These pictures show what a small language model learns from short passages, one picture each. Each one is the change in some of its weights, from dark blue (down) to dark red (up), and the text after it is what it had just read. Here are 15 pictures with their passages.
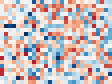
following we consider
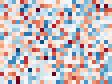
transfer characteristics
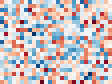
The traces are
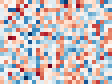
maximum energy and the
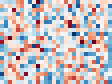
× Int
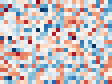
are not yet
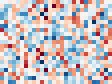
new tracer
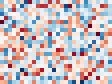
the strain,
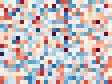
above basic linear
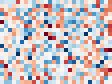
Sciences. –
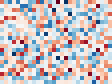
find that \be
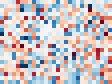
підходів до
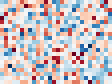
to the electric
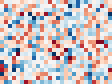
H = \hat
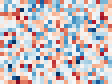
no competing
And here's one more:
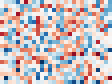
average of the
